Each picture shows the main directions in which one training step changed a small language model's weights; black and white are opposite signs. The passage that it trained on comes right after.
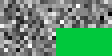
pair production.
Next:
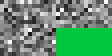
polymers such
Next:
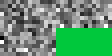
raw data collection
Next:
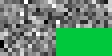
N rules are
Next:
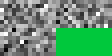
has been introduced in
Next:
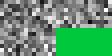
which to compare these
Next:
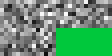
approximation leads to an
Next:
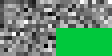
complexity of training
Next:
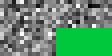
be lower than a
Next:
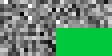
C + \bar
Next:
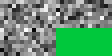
is comoving
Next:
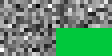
= L Figure
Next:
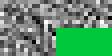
study findings revealed
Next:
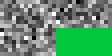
studies, the experiment
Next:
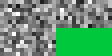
the two parameters is
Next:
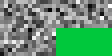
temperature distribution in the
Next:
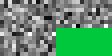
If yes
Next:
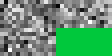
On the other
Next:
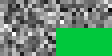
networks. This
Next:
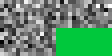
- It must
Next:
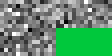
the total contribution of
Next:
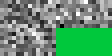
from the boundary should
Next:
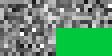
may do so at
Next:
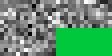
universal nature
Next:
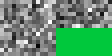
would leave the
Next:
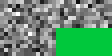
the methodological characteristics
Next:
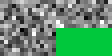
contrast, for the
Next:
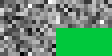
etc.), and
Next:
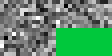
A Hereon
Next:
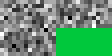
was calculated on this
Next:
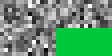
collapse of
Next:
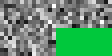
corners, at
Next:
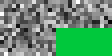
improve training performance,
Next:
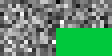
user interested by
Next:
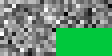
$\Delta$ is
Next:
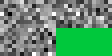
classes II,
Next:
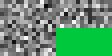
to be the main
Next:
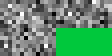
two environment operators over
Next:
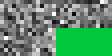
and\ \bibinfo
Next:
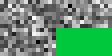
Indeed, let
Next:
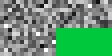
indicative of
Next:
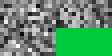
phonon density
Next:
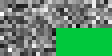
are used for
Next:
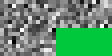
to enable further
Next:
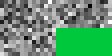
since for any
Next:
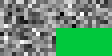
values by studying
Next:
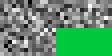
propose constructing
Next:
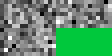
studied in detail because
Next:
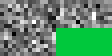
or range stack
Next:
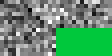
that the data series
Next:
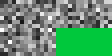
completed, can
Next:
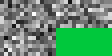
in Music
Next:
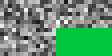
water in the
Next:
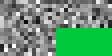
longer thermalization
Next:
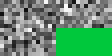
evaluation of government
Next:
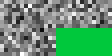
conducted the analysis and
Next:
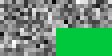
drives the
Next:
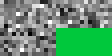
abrasive nature
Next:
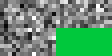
established methods,
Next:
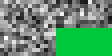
results for the
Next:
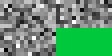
others. We
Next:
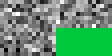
the problem by working
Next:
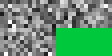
only leading to a
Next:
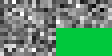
mind in order
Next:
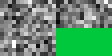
such as the sample
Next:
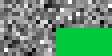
to the dynamics of
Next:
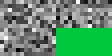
of sports as
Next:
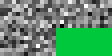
for the system
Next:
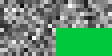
society a
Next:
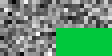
of valine with
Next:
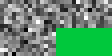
next step. The
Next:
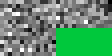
the inferences
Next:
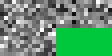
for the B.
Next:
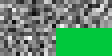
weights were measured
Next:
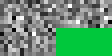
plot was generated for
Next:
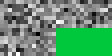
of Whisper
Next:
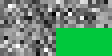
black hole and
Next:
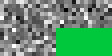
difference. We
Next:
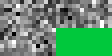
and the special functions
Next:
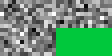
writing system
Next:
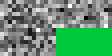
in the solution path
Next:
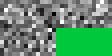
GR equations, without
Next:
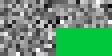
to strong lines of
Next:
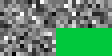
previous research projects
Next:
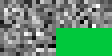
patient physical activity
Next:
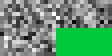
increasing the BZ
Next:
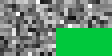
large moment of
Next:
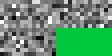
yet deliver
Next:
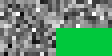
different social contexts
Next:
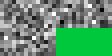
studies of the
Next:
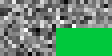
for generating
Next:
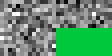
the Data The data
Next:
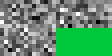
a secure research
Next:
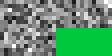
of the original.
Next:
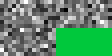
A body of
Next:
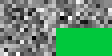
load associated with
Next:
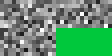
computational wind
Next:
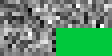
that only a few
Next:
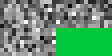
radiation is relatively
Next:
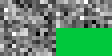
phenomenologically via
